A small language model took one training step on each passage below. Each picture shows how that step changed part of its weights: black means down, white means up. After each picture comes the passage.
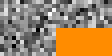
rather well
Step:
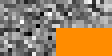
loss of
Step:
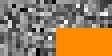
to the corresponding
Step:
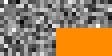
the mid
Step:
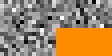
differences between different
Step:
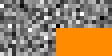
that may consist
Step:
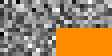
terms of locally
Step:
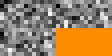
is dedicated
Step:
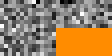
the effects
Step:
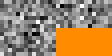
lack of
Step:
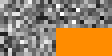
we have shown that
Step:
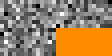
connection of the
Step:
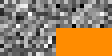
have a directly
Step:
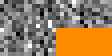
homology is
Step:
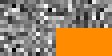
Therefore, to
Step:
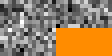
We now assume
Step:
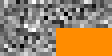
experimental limits
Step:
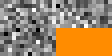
partitions are
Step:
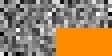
best possible number
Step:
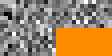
angles between
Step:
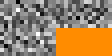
need and the type
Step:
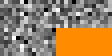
be taken
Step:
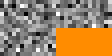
:} One
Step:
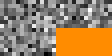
operation of
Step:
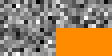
tests of
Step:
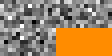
converges to
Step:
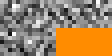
differential spin
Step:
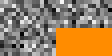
also defines the
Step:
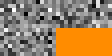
a margin
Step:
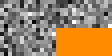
include the
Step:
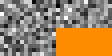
the Fermi
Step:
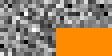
frame, which
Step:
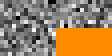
presented in the
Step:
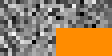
matrix, which
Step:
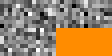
corresponding path on
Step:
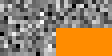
Normal University
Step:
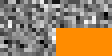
with time throughout
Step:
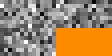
utilized the
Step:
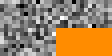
special case when
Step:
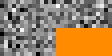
to New
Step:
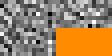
different variables
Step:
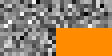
leads to the
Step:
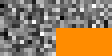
plan to
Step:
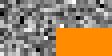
referees for
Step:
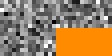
was found with
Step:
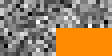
there is a point
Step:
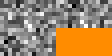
$m$ is
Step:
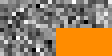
Γ point
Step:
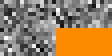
a product
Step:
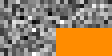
period and
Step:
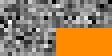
as follows:
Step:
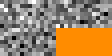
quotes for
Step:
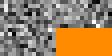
Solid lines
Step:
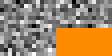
whole universe
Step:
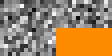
Morse sequence
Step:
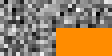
theories to
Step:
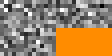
waves on the
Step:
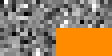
generation} For
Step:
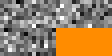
define dynamical systems
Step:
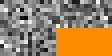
was computed from
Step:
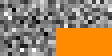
required for
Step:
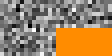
the gas
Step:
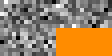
introduced. It
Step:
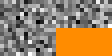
for drawing
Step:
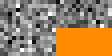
The conversion from
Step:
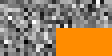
of price as
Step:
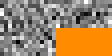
and larger
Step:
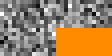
eV and
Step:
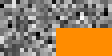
ideal of
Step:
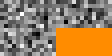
suppression we
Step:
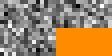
of the system is
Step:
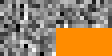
of the figure
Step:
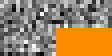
of the reaction
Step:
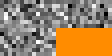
contributions to
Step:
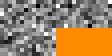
independent of
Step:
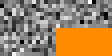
three masses
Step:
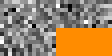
and $g$
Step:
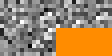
so called
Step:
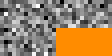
scalar is found
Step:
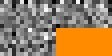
that if an
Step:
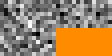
lattices due
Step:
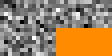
every angle
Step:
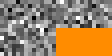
is supposed
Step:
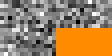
evaluate the
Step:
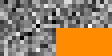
seen in
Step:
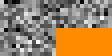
respects the
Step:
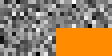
this approach,
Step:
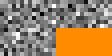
which refines
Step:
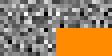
B. and
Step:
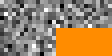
analysis like the one
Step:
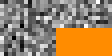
Now, one
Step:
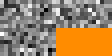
convergence or
